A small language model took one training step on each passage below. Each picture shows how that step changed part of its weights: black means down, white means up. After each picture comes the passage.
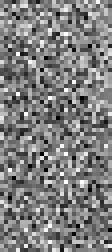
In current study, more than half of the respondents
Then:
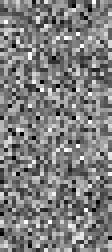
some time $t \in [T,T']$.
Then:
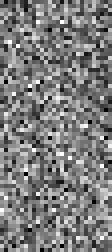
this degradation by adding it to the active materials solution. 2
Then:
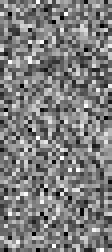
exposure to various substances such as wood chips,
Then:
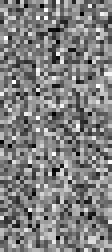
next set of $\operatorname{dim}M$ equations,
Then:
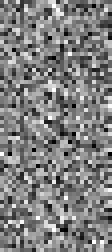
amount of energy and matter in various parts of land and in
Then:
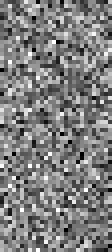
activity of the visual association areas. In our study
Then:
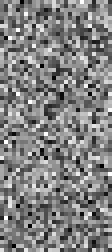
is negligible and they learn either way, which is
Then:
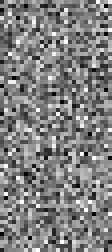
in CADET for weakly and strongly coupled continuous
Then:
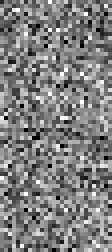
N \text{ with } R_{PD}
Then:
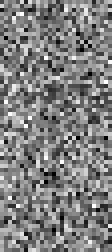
patches containing essential oils aimed at aiding
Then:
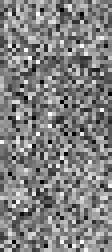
across ages 13-18. In spite of their
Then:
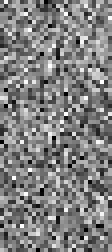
that predispose to *Actinomyces*
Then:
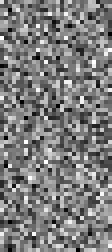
this transition. Here we show that Graph Theory
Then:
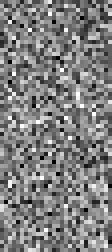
to Chloramphenicol (89%),
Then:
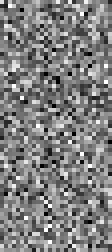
And if there is a monosingularity at the
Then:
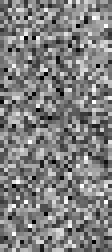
recognize the vocabulary within and transfer to
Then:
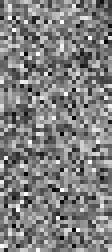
total mean DES score was 2.46. Higher
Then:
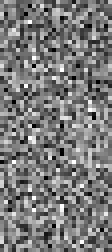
If it holds that $x\not\in W$
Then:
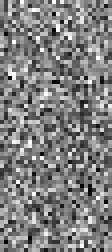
as dimensões do apoio social
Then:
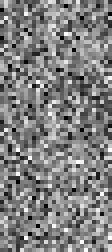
with interpolated x-values on the calibration
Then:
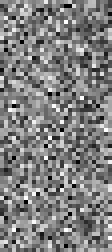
the union of nine projective planes in
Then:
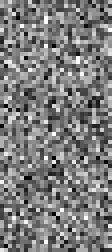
groundwater radioactivity (Figures
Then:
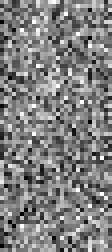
the oral cavity, esophagus and
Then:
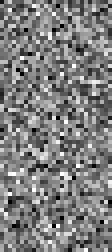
the classical $r$-matrix. We consider the following maps
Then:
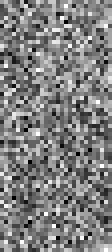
completely different context, a second-order perturbation with
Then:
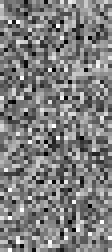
taking $\varepsilon \to 0$, using Lemma
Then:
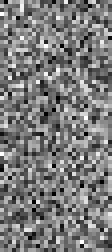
authors whose names are listed immediately below certify that
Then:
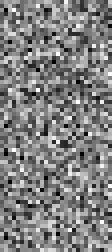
memory, conclusions already arrived at, and to
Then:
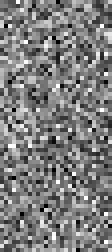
$+$-types, - is closed under
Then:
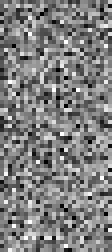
(of one element). If payoffs are constant and
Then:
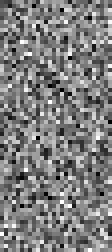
and denoted $\dim F$. Indexes $i
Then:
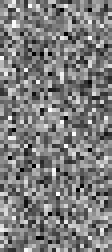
varying moisture levels and sensor wiring schematic Each
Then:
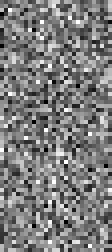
from the user point of view, smart charging can be
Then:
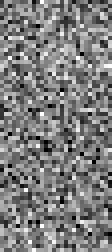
$E$ on $X$ is called
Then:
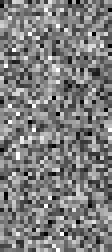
solutions is uncommon, we remark that this phenomenon
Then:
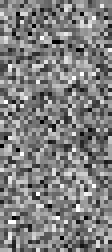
kinetics in the Bolpur and the
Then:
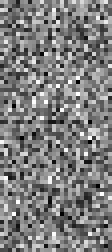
Therapy, Rehabilitation,
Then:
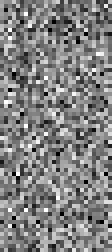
\proof By Fubini's theorem and
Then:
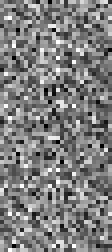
strategies. This is the case of the main waste generated in
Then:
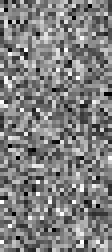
the aforementioned results could be sharpened
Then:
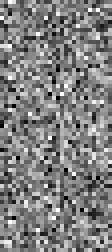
representation theory of linear reductive Lie groups is intimately related
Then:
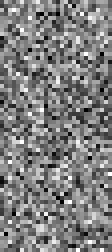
nil-good clean ring that is not clean. It
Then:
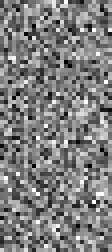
and Mathematics (STEM) and General Academic
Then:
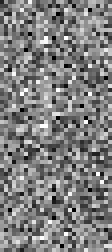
Data rate Video Stream Size Duration
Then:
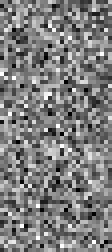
be a proper flat scheme over~$\Z$ such that
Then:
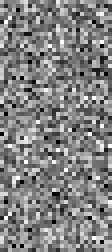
\beq \label{eqlenrd}
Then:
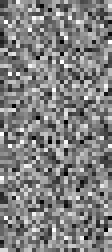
to the role and economic status in the society.
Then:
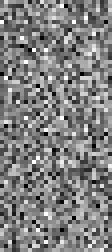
Clarendon Press. Houghton,
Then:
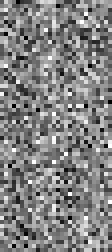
Alberta, Canada, T6G
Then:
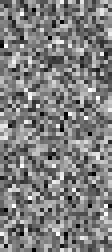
commitment to the future of Informatics. Guided
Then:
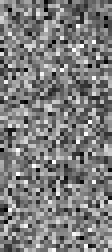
compared to direct microscopy, further emphasizing their
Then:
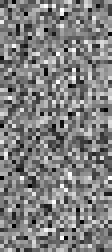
Conversely, let $\gamma=\w(P)$ and
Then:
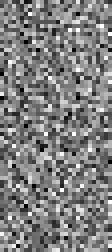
low perspective. In all three cases, we attempt to
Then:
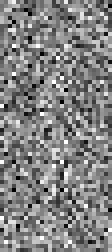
1152 bobbins, at the end of
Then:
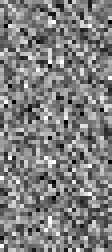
steel bolts to the testing support frame and a
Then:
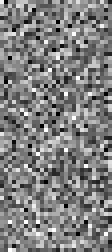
through the air [25]. Therefore, monitoring changes in
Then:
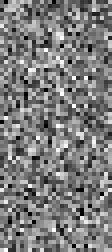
describe the behavior of powders and granules.
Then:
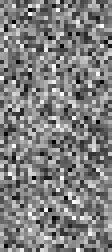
contexts, we found that reactions may not be limited
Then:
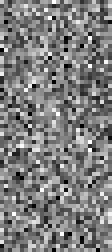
of the existing methods namely Hausdorff distance,
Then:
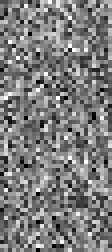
placed on a cradle by quasi-static
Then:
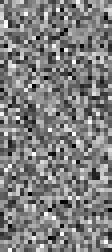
of $M\otimes_ST\cong
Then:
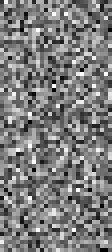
require that $n_{w_0}(D) =
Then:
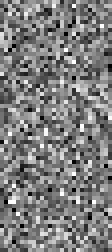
constant for $X$, and arbitrarily large balls of
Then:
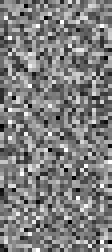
the cause of its good effects. In addition, this well
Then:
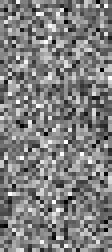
well known EOS is the one for an ideal gas
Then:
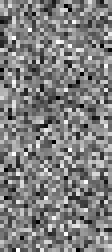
to reduce the likelihood of migration
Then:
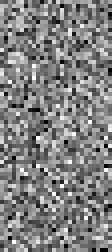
\sigma_r $ and $ \dfrac{(\mu -
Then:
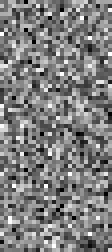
the clusters: Cluster KM5_size
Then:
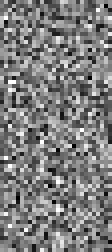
two paths; each path will have one end in
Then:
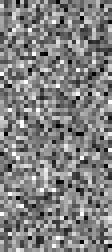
whether changes in the main predictor variables had a 27
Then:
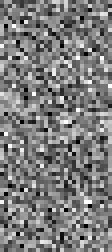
f'(F_i)\neq \phi$ we find
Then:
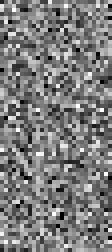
random network process. At any given step, let
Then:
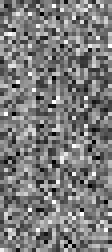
not been previously accepted for any degree and is not being
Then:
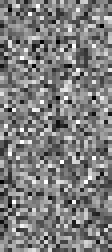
solution highly nontrivial. However, if we only need the
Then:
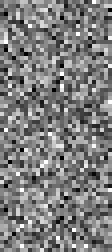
levels of serum transaminases are attached by
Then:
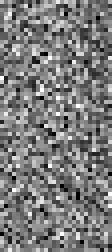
be the number of permutations $\p'$ such that
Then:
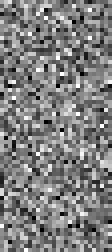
the early stages of education [2, p.22].
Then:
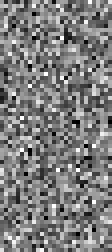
to the reduced resistant area, failure always occurred
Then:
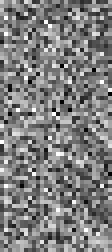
This may be due to the fact that the interacting
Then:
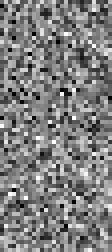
and takes its values in $E$. It is actually a
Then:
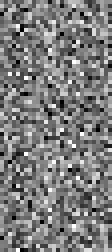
*S. frugiperda* period of
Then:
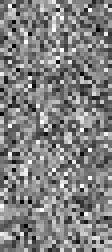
of 3-terminal DC |
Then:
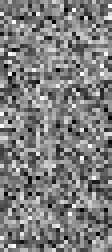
left in the oven (Hobersal Mon X
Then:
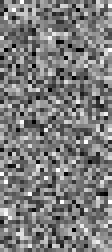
issues were observed from the 1st European Carbon
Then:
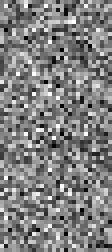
parameters so estimated provides a deep insight into the
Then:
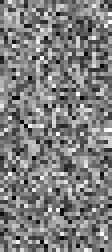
with the invariant subvariety. More recently,
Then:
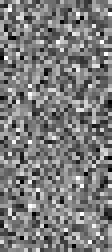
all such paths. Symmetry of identity passes to
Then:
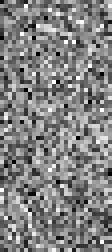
zero, minimally degrades the approximation of the
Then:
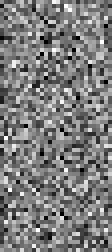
for submission Acronyms and Abbreviations
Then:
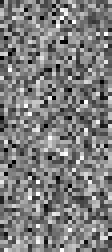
perchlorate with a standard solution of NaOH
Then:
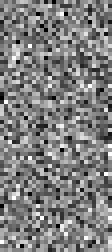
then $v$ satisfies the local conservation law \beq
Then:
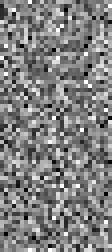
to enhance the staff interest for learning. - On ground
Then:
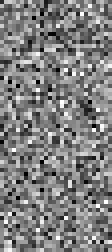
non-abelian Hodge theory provide holomorphic methods with which to
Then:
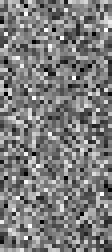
added team building and personal wellness to program accreditation
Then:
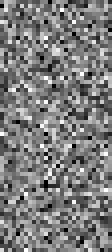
higher overall microbial load and species richness compared to
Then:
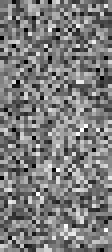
domain. The homogenization problem in a classical porous
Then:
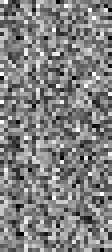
Nicolaus, M., &
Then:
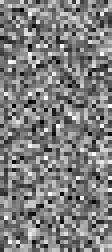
studied in last years. The papers of Shen
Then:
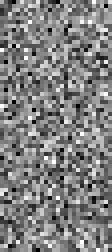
review. PMCU Kohuwala
